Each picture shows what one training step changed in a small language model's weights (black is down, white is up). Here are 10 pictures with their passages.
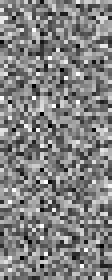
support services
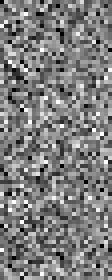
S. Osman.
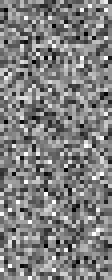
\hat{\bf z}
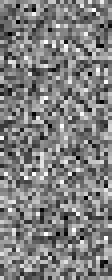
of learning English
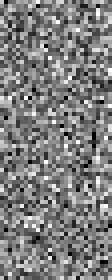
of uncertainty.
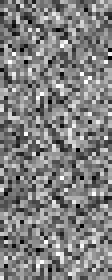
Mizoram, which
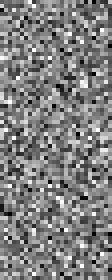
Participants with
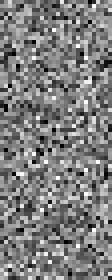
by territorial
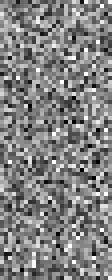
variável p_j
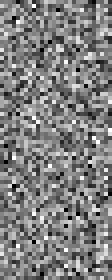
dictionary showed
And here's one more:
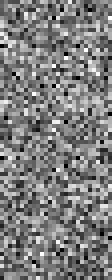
larger. From
